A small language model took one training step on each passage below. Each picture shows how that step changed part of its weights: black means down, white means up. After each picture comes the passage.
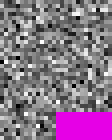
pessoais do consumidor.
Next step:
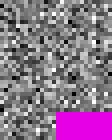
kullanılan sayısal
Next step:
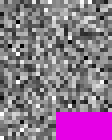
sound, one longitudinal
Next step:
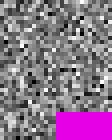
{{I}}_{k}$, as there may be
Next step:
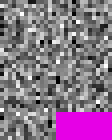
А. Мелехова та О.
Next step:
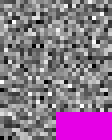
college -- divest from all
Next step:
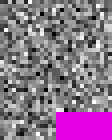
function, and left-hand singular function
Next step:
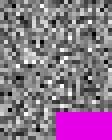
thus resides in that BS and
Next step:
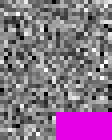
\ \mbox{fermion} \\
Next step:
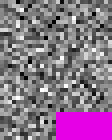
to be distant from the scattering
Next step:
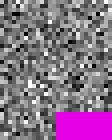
paling sulit dan paling
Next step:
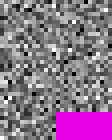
nonintegrable phase factors and
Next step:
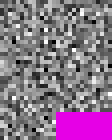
The simplicity of the model actually
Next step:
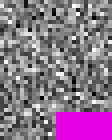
of coupling and are fully
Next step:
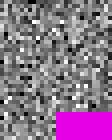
\chi_1$ at lowest (or
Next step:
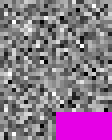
processes. The concern is that all the
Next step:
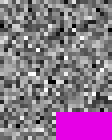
response, as shown by the shaded
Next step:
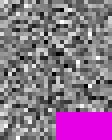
Kur'anî düşünce
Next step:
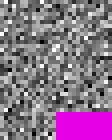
pertes en vie humaine
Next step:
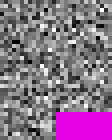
as an efficient tool for grouping
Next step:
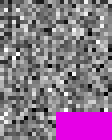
un número significativo de autores
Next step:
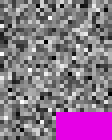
a significant portion of an app is
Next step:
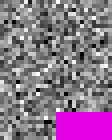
ground-state magnetic sublevels,
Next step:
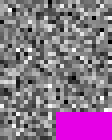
qabul qilinishi bo'yicha
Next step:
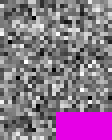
M. Z. Automation of
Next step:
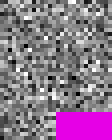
va "Hamkorbank"
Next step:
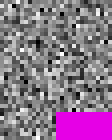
case. In the case of NWs
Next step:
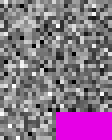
ідеями, що
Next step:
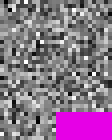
articular proximal (DT dia
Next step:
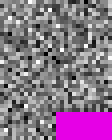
sure to enter the correct
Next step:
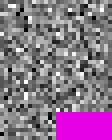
Limbii Române. Mai
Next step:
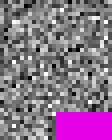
that the net flux of a trace
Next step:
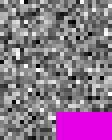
idrok jarayonlarini
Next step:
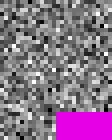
las víctimas, que son,
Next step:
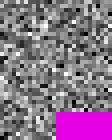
la economía solidaria es un
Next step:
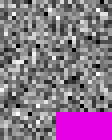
range interactions. Each `spin'
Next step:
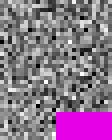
$t_{\rm sweep}$ as
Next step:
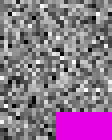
di una lingua franca quando
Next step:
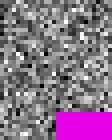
informe de avance año 1.
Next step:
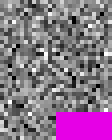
eigenvalues, one complex and one
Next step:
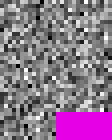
o'ssalar, o'g'il
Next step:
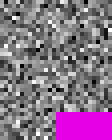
are interested in relative ordering of
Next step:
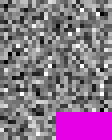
strategies that are focused on
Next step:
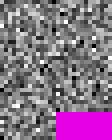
berdasarkan Peraturan
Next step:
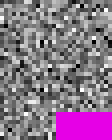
разделения [1, 2].
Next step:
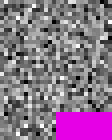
¹ Artigo de trabalho
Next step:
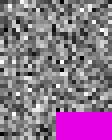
of a particular -- but by no means
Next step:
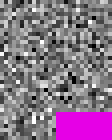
erisildi. İnsan
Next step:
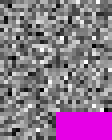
experiments, we thus have \be
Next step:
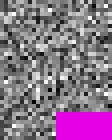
apontar os caminhos para o
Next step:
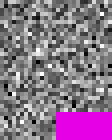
of a second class particle which is
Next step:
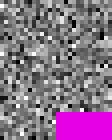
mass-weighted temperature and the electron
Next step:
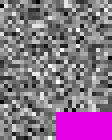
gestão fornece a direção
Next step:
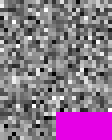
to 9 T. The absolute
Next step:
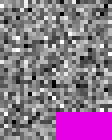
should explore additions to this
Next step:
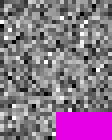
миллион. Чтобы
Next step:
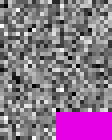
test dan post test dengan
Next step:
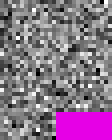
of two double SQUID and
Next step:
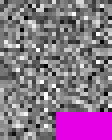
\text{mod} \ p$
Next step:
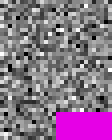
correlation sequence with a duration
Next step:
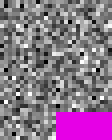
анализ типичных
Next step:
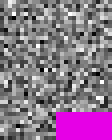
neutrino events passing
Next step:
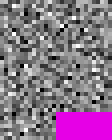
we can obtain the interaction potential between the
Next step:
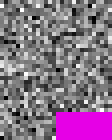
Cold ions confined to 2D will form
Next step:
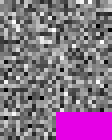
complex stationary state, though
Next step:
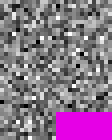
most stable. In the presence of
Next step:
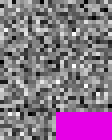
inner planet is always
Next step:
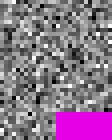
bo'ladiki, bola bu
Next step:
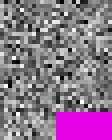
izazvati uveznu
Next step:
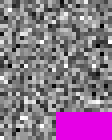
contributions are summarized as
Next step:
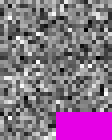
Bukhara State Medical
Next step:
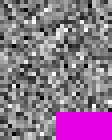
with agents; 3) Reflection on
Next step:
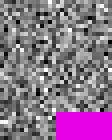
each interferometer, implementing
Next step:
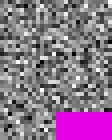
bo'linadi. Xulosa:
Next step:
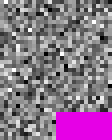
to work with the Dirac equation in the form
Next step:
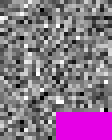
образует в плодах
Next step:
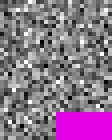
языков, кафедры
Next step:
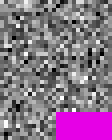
tidak hanya dapat
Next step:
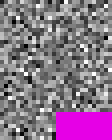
las tres regiones continentales de
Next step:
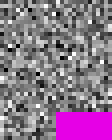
studied carefully, which
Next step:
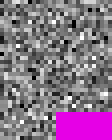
the skin and internal organs. In
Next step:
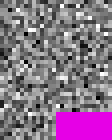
create a more systematic
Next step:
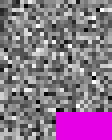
of the phonon, electron and spin
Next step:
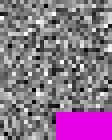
$D_{\mathrm{jet}}$. Part
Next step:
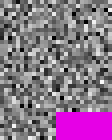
the relaxation time $\tau$ should be
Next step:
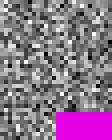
kepada orang dengan jenis
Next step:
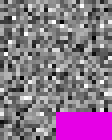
the harmonics $m\geq
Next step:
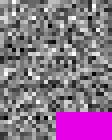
Botanical Garden, Chinese
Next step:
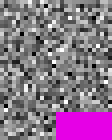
L., {Zaldarriaga}
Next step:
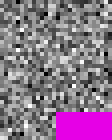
haberde ihtiyaca ve
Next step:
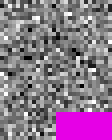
para el tratamiento de las
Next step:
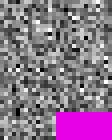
for calibration purposes. The
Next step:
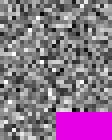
bo'yicha 2 milliard
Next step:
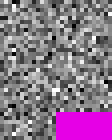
question, we evaluate the
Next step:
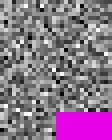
de estudiantes sobre el tema
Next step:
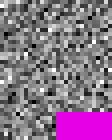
phases. To do so, we expand
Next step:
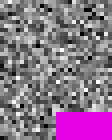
of trips originating in station
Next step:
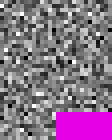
berilgan: - professional
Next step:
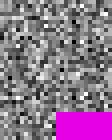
for \Z{3}), their order
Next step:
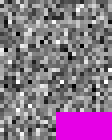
индивидуально, так и
